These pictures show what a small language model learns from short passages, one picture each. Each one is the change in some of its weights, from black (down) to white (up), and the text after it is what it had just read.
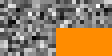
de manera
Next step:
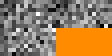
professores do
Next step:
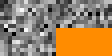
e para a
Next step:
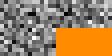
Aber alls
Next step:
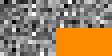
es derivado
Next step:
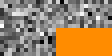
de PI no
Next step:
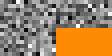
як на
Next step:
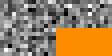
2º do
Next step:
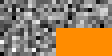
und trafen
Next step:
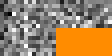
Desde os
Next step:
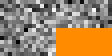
played in
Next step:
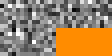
ИМ с
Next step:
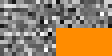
bir marta
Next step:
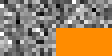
formation à la
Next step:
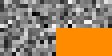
a minha
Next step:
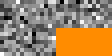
del contexto
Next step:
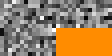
pokok di
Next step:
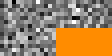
do for your
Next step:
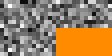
EQU -
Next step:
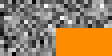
culture in
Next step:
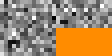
muhimi ham
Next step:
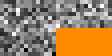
ham shu
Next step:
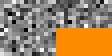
relevan dengan
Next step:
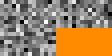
с этим
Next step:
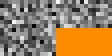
children to
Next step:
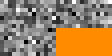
of Management
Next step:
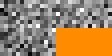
mede in
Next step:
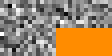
kosong dengan
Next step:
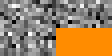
Chen X.,
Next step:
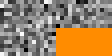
общества в
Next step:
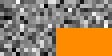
del material
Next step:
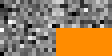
care se va
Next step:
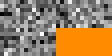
de investigación
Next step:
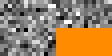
Centro de
